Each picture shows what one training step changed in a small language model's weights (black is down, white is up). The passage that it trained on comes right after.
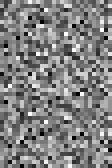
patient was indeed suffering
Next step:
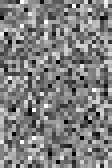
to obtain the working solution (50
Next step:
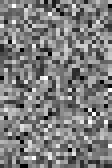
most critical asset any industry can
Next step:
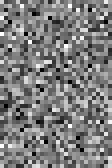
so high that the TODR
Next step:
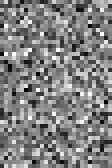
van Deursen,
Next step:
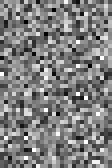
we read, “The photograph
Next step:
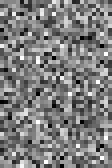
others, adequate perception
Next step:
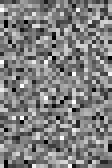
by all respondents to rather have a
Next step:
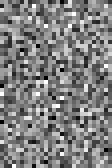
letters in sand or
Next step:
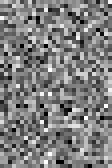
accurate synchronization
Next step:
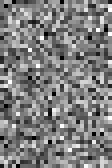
roles is also hurting
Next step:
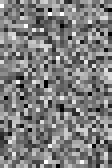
electricity, reducing human reliance
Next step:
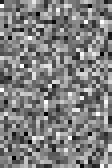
framework outlined by the
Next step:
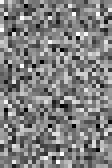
used in Makuleke).
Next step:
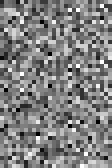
a specific circuit is directly related
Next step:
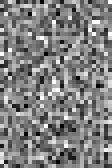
[12]. The authors in their
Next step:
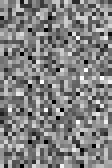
experimental and the numerical values,
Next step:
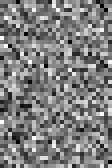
referent”) which
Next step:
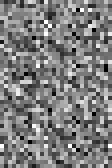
the environmental and toxicology
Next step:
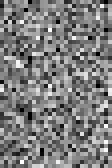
and effective teaching and learning methods,
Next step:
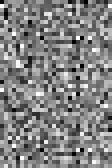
and an expansion of
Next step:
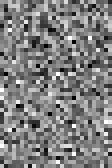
(see Figs. 1
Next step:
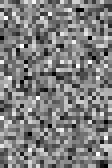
value $\theta(F)$ of
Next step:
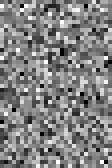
Caste functions similarly as
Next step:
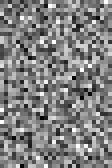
children learn to trust them and
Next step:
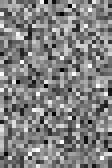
and the potential impact the disease has
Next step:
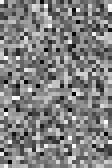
- Only the first time it
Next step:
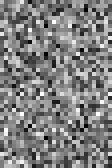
the SRT. In tests
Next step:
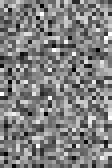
seen in the index case, be
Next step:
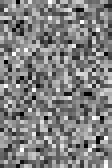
has value as memory of local
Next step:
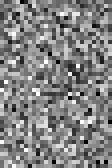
a weekly consultation
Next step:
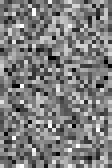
management applications. Figure 1.
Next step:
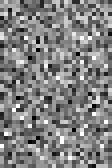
order to synthesize food and
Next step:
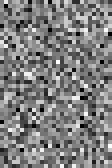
is an ϵ^2 term
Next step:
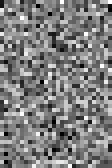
Read row by row
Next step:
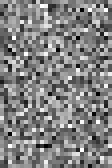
must necessarily imply a strong
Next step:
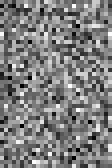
useful representation to machine learning
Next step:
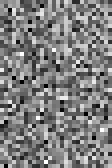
applicable. As the range of
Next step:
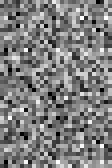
g.), prepared according to
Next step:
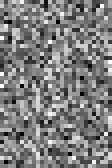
be as accurate as possible,
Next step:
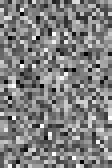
ingredients of
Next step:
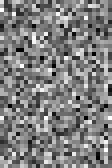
for development, but also to
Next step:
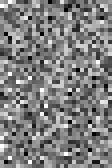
does not decrease the biometric
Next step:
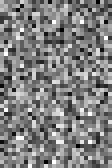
community data contributors. Its
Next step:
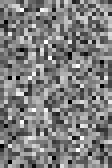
using descriptive statistics and
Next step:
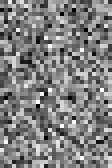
corrosive. Their
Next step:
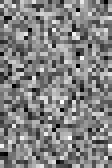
texture, and visually consistent
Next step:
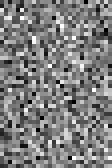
last section. Students interested
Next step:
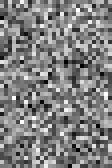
advanced position for content management.
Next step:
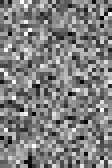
OSM THREE
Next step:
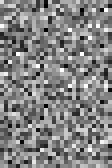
propose an iterative approach
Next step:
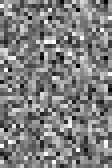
injectant viscosity,
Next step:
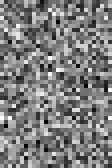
the functional aspect of a
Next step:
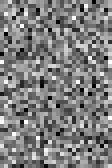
is more effective in liquid foods
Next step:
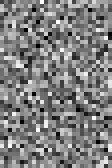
and philosophers who presented
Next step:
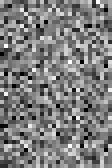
algorithm based on fused images
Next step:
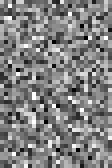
web browser. If the
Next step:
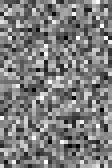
infection with *H.
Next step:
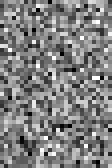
bronchitis and
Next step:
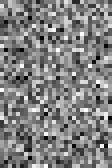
such as collaboration and effective communication with
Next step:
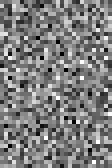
been extensively increased in personal
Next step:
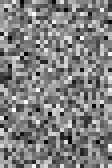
object is insured under the
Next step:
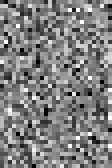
are important for the continual improvement
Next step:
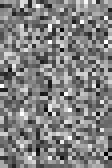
uptake was risky for
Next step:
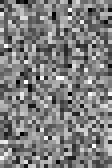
status, first-generation
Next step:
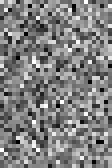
this. Second petri
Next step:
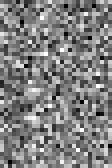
and ecological objectives. This
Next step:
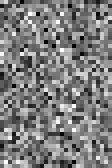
formation of Penicillin
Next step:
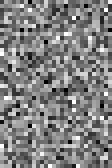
those in far-flung
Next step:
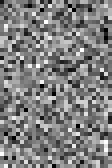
for your company, 1st time
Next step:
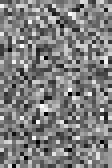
efficiency of the various encoding
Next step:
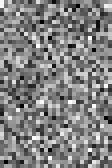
was to ascertain the
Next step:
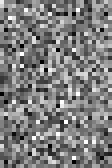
associated with the pigment.
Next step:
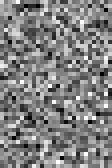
the other hand unorganized
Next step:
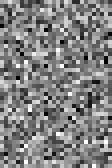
activities of agriculture and the source
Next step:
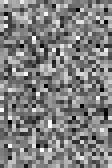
collecting the response. To
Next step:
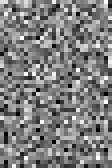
for real-time monitoring using
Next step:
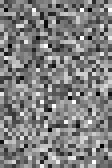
as a background score.
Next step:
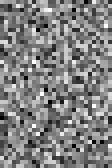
This narrative, we
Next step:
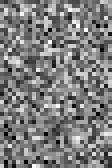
the group, each can contribute to
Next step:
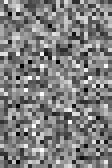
the digital era through an
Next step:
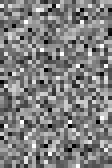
a method that predicts defects
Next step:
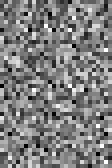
the antioxidant capacity of
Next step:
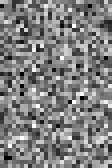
number. This conjecture,
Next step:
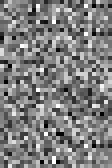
yagona va
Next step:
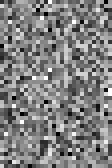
shows a satisfactory representation
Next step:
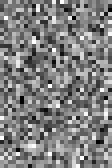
the piston. This low
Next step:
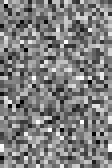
is that we focused on consumer
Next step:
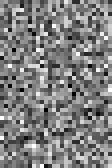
resources. This reinforces the
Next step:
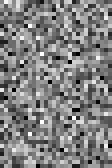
of data from different studies, a
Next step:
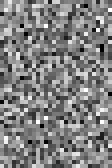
focus and time pressure of the
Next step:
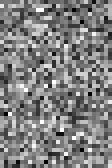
control was so firm that it could
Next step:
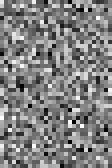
from agricultural marketing because unless
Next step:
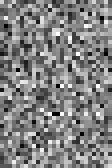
way - Activities, efforts
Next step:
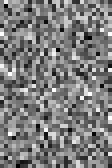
is still lacking towards them so
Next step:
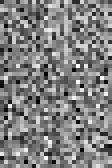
development plan... there is first national
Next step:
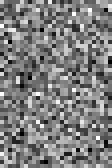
intimate partner violence
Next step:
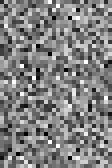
publication Research participants provided consent
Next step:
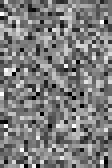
was significantly higher in seeds
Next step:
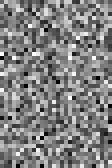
with JAG designed the
